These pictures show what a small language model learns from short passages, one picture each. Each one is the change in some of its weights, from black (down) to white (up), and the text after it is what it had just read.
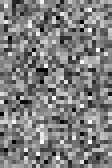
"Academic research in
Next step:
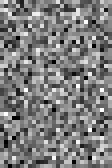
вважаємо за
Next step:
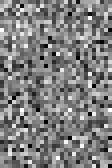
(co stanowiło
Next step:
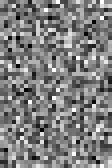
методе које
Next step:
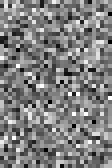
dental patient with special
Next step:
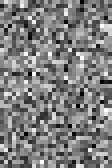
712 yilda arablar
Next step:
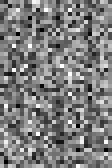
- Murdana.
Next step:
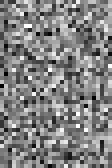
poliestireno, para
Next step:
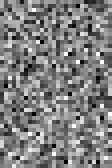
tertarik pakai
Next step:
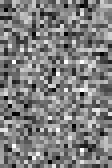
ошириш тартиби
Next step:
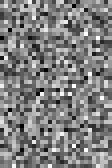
Géopolitique et
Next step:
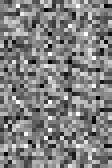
четырёх –
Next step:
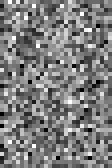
exercer a função de
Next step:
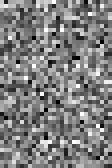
و متناوب
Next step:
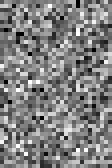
criaturas, conclamar
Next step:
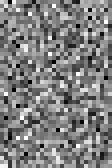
materia di trattamento
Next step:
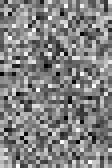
особливого значення
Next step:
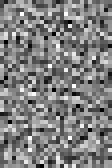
и иммунологическими
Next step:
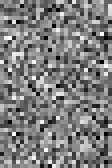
encuadran en este
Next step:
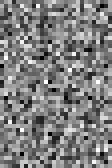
китоб фонди билан
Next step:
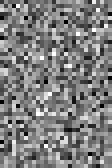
zu ihren Erwartungen
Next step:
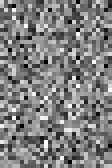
jarayoni bilan bog'liq
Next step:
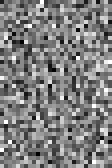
формиране и развитие
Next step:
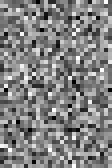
на основе используемых
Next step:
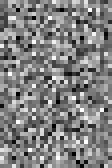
антитіл до
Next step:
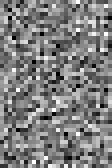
ce qui précède
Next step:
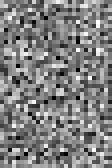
en los que se potencie
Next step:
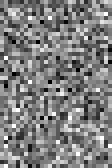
per Lietuvos
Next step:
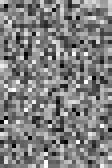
посилення безпеки
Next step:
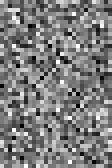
mos ta'lim texnologiyalari
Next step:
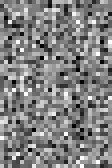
when the increase in
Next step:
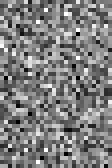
keng jamoatchilik
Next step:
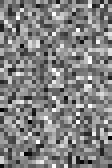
International Myeloma
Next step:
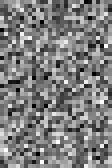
a pas de possibilité
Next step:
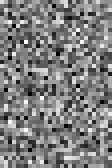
va Paxtachi uchun
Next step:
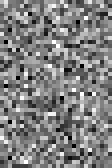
más, aumentado la
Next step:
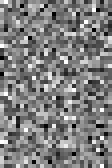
of language.
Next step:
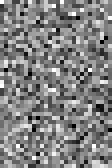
их работы. В
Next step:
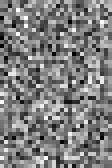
UNING TURLARI
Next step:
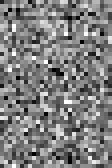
shakllantirish, ilmiy tadqiqotlar
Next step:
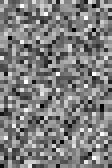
longo do ciclo
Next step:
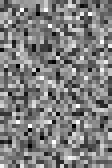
Таке важливе
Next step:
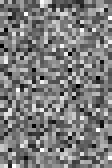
tanpa keterangan
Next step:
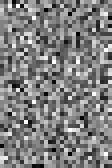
(«plus de
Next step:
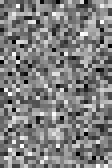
foydali va zararli
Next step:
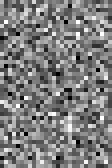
construction de modèles
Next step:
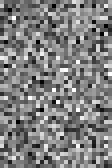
belligerant contra el
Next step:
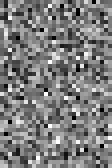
bugungi kunda
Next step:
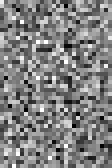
від здібностей
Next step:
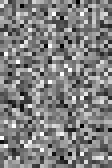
and criteria for the
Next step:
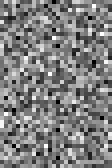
янги модуллар
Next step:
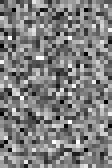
tão grande demonstração
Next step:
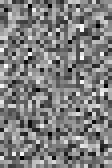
Cohort Study.
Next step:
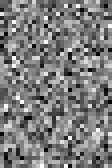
Поліщук і
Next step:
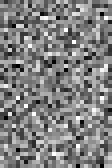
pot pretinde întreținere
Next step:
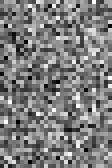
be shorter than their
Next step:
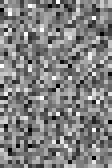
и семейном праве
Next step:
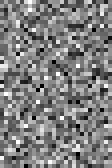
Public Management: Old
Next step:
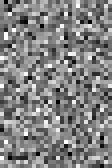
besser Stilistika
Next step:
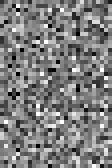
bin ich auch wie ein
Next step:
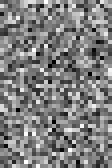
hígado son un
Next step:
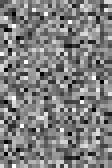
qilish xususiyatlariga
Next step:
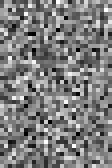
en el crecimiento de
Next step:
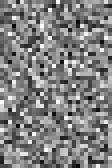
sea, me imagino
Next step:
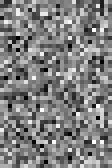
dürüstlük ve
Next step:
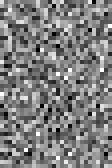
(Satanás), que
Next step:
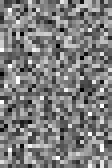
*Brasil Cien
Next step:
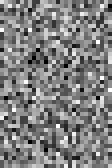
студентов. В
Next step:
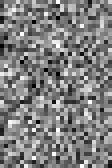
S.V., Doctor of Economic
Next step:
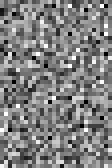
berbasis TIK
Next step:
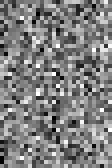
Saneamento Básico,
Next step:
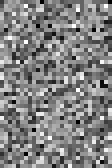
kasb-kori ham
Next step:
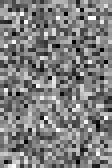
het gewenschte
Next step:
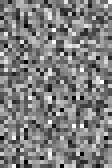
билан тақиқланмаган
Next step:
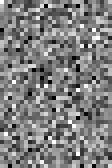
dan pihak lain yang
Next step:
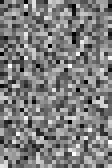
tonna limon ishlab
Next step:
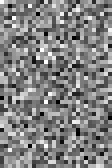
lei; II – o valor
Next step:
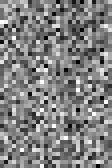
bastante precisión
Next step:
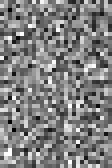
chizgilar)*. –
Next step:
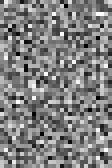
imago serangga
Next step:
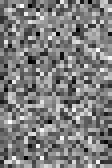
Shuni ta'kidlash
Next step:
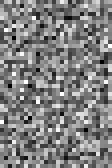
ezilgan ko'yi
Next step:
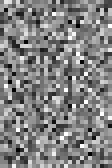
birlashtirgan. Yana
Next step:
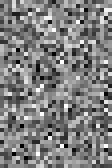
é um processo natural que
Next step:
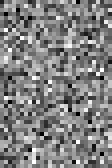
законодательства с
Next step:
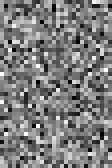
moyenne (t)
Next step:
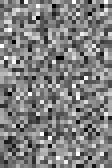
Irland, die auf die
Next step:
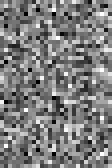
angelegt. Es
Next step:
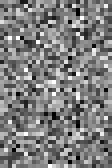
uning nazariy asoslari hamda
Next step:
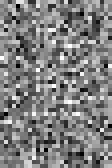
از مشکلات
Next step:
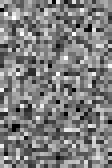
a puericultura
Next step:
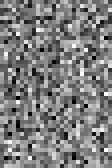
Во второй группе
